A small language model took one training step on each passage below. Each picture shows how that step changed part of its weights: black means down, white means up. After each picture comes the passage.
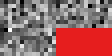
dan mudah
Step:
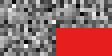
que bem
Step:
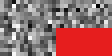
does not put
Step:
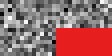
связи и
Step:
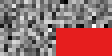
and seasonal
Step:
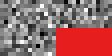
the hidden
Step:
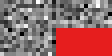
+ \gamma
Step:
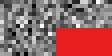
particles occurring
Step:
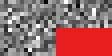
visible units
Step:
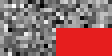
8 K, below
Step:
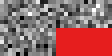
up the problem of
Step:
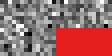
factor varies between
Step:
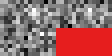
functions to the
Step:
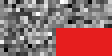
the cultural
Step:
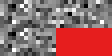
studies of various
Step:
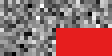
closes the
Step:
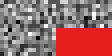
zeit des
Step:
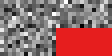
necessary for
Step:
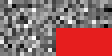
in terms of the
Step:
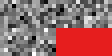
incoming density
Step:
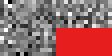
data. The
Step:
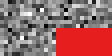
process through the
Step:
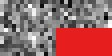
to the system
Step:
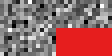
First edition
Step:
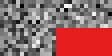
la base
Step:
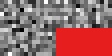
studii de
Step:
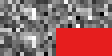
to be small
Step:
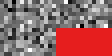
general framework
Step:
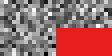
comparable to the
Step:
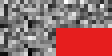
it must have
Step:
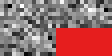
equally to this
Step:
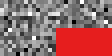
theory, the
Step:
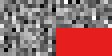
as shown in
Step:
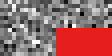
can be recast
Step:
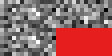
we will be
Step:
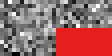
of gas pressure
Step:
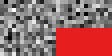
Ufa (In
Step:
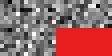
à aimer
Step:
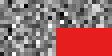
communication performance
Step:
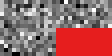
of the string
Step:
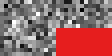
which can be obtained
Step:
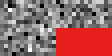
amount of
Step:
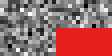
at the limiting
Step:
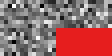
slightly larger
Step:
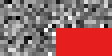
van degene die
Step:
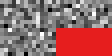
spectral information on
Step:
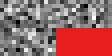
i de persones
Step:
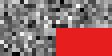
of teachers
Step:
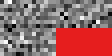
effect of the
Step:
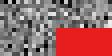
small with the system
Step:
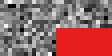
инсон ва
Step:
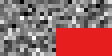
por lei para
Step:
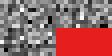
the whole
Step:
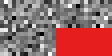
вода -
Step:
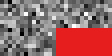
war die
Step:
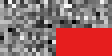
en posant des
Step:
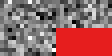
scalability gain
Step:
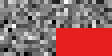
York en
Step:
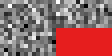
indices. These
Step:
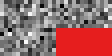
from the signal.
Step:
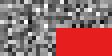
This question
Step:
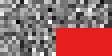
generated in a
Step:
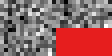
ramp the
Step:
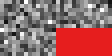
there exists a
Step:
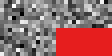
\sim {\cal
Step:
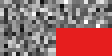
and this dependence is
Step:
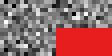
de los socios
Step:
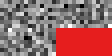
Note that for
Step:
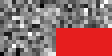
distance $L$
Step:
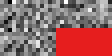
marked properties,
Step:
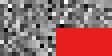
and interaction category
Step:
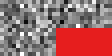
residues and
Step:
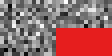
begin to
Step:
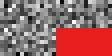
Desde a
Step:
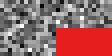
a drastic
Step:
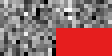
identificadas nas
